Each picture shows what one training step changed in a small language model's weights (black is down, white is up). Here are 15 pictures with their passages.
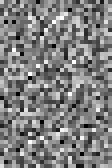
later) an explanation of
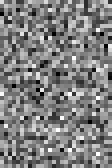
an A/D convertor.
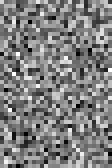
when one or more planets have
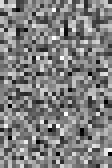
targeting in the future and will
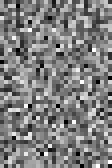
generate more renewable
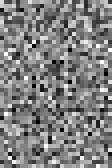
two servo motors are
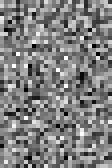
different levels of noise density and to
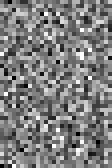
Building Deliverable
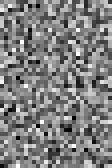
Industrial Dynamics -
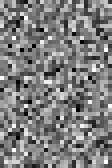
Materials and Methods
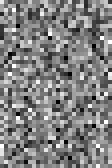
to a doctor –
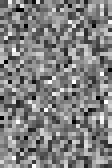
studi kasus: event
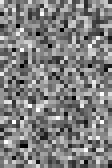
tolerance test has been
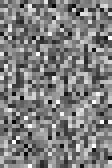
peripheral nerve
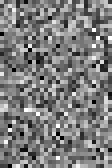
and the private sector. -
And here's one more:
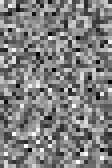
material for class XI students at
